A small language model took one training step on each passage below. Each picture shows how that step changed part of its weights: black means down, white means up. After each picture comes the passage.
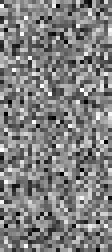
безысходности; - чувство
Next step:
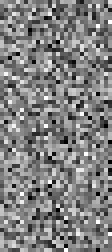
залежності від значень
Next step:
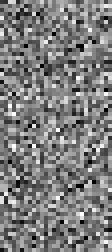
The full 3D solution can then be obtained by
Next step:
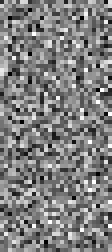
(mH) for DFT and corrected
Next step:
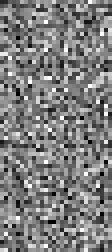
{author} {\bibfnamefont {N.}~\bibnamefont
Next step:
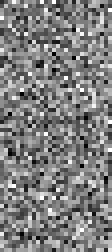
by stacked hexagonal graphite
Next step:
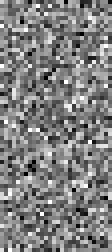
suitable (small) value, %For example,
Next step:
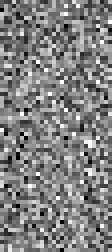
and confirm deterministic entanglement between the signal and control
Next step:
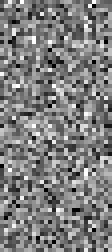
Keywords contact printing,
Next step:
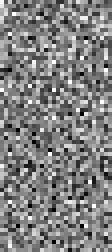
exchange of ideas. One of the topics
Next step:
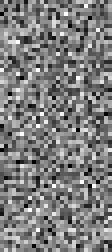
it difficult to maintain the safety of supply.
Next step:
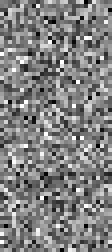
their homes. The point of the book is
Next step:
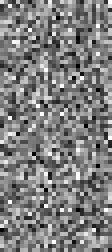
приносить дохід зі
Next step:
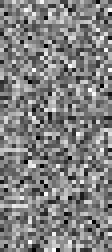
jardins que estruturam a
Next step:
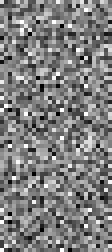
network configuration at the critical point of the random
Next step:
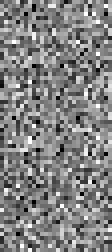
за ним – голова руху
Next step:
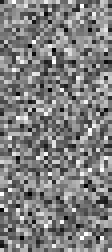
several advantages to this method. First, we are
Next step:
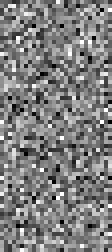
the template. By means of such influence,
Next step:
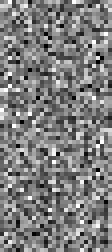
taken as evidence that the electrons merely dilute the
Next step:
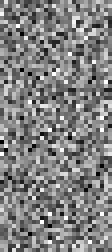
etapas del módulo de
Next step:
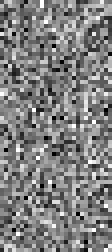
a 2 NTU y “turbio”
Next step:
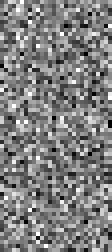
Geral do famoso Karl
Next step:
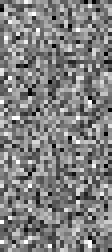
organization of banks. Competitive environment of
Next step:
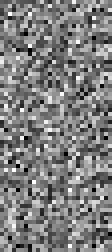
organic matter (OM) and high cation exchange capacity
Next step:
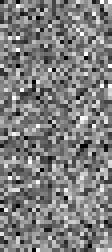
one SL to another. Second, we measure the
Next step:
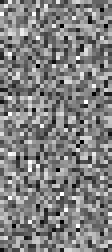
are at least three possible factors that might explain the varying
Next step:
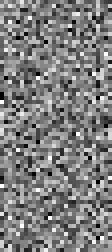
education and household contacts [13]. According to
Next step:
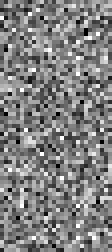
changes at the single quantum level have little effect.
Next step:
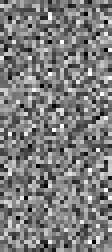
bots) collect market data and send
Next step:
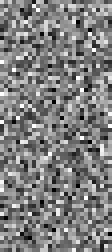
erasure channel to a particular client is random,
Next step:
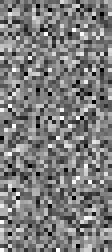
calculated. Data analysis utilized SPSS 16.
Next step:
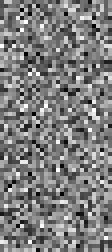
particular frictional and bonding conditions in the
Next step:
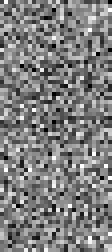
by many biology teachers, the abstract and complex
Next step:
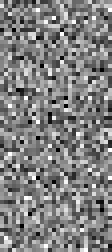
mantendo uma postura de subordinação
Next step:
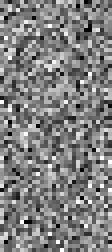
complexity and cost of the analog electronics. With
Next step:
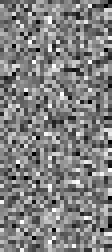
yulduz yanglig' nur taratishi
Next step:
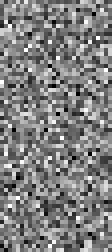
luminosities are also reported. The latter have been computed
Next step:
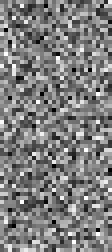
quasistatic shear decreases with decreasing
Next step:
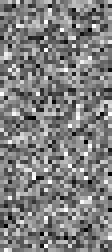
a paciente apresentou uma boa
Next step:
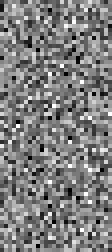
$\ln(p_*-p)$ where we see
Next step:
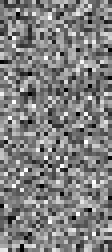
of the action functional \begin{align}
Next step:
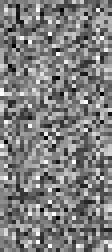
coupling. We assumed that such coupling originates from a
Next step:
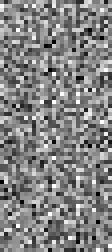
учительського інституту в
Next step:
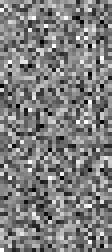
of adolescents within this age group. A
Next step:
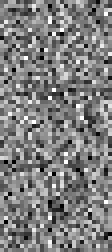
aqui elencados também são
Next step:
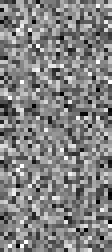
bilimlerini shakllantirishda,
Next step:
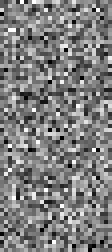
the ceramic phase in the form of
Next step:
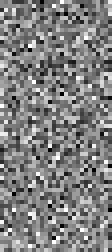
a critical error occurred at the beginning of the
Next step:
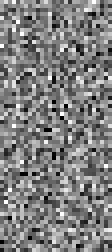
sixth method is EmpTransfo [29],
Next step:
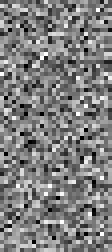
is clear that majority of respondents are pastors,
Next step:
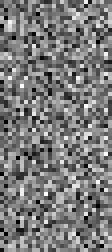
Black Sea Economic Studies,
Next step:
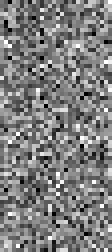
to both their rotation\hyp{}sign and
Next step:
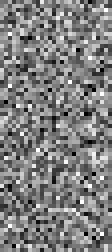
of a bank, can also act as an
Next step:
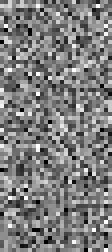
stops and the 2-loop estimate for
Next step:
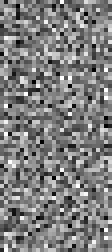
Riemann tensor $$ R^\alpha_{\
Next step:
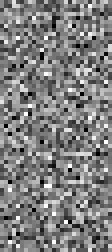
of h-BN nanosheets under the
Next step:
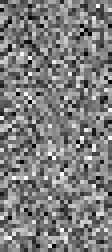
belangrijker nog is, dat
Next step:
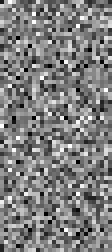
massa. Além disso, segundo
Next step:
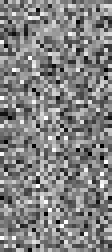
фаолиятнинг янги ва
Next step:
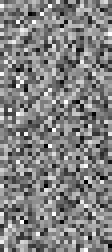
between minimizing communication overhead and energy consumption with
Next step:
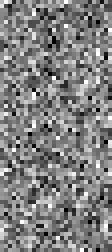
саноатида газлама
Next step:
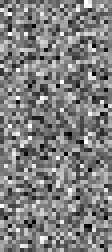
the following. First of all, we take into account
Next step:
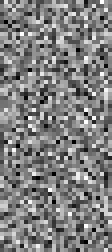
the supernova, making $\approx 1.37
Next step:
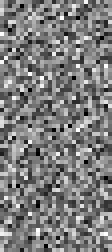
most significant staple foods farmed in
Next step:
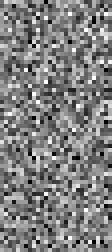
realizadas de forma contínua e
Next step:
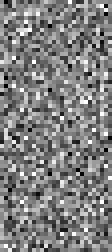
recorded at $I$=4.0 mA
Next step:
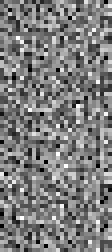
С.В. Абсорбенты
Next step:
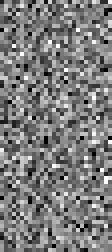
evaluasi hasil belajar, dan
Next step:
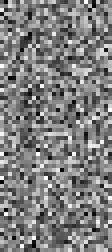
common places where an epidemic can
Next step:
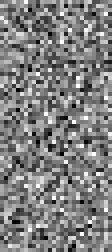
valued in $U(1)$,
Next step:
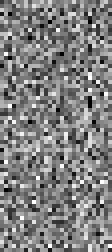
sequence of microstates visited by an equilibrium system
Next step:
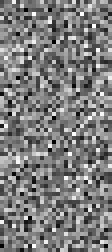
sampling was done by using light-trap method.
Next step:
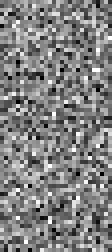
kengroq kontekstini
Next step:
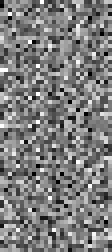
quê. Como fazer?.**
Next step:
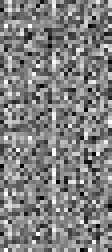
research WORK TO BE DONE
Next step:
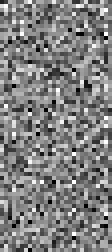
$\tau \to \gamma\mu$ under different
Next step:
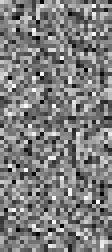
Incident Source: Own creation
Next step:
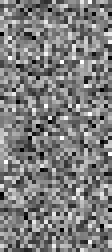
Random Fields. Our plans for the future
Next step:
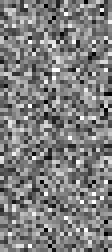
you heard that Netherfield Park is
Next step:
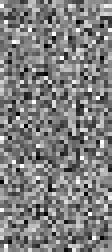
стиснутих у кулак.
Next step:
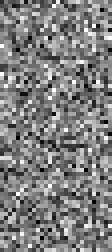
ordered and bipotent semirings,
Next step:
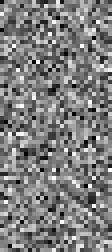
the other hand, if RF-power is
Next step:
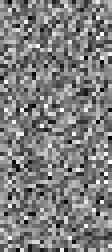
symmetry-axis and $P$ the parity.
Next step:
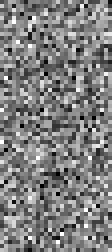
not required to program a GUI. The input
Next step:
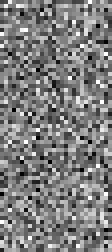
said to belong to Seha as well. In
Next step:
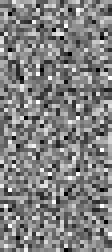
next nearest neighbour Heisenberg coupling
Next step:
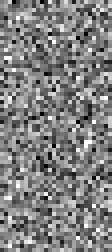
Accounting, College of Management Sciences,
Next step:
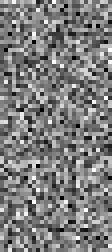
PI Proportional Integral OEM
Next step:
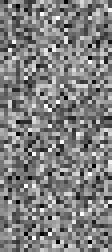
par conséquent l'équilibre
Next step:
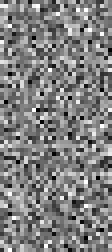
– «disposal») periods are
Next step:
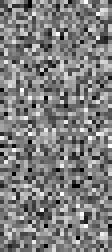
results being the work of \begin{itemize}
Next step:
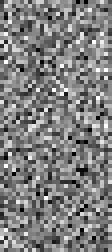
nature to a mere entity to be
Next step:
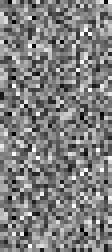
asosida integratsiya qilish dolzarb
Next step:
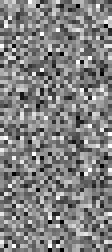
to the general system represented by either A or B
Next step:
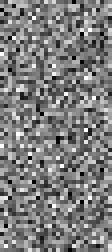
to modify the existing TPB framework by
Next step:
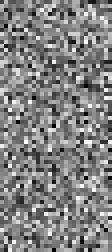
como internacional), así como otras
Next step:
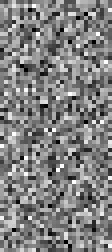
the detriment of broader relationships which
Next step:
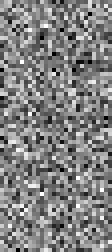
Metal additive manufacturing (AM),
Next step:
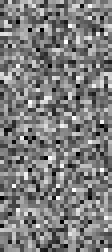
I have chosen to adopt and be consistent in,
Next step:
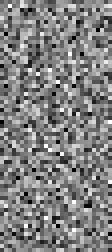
of negligible stellar winds,
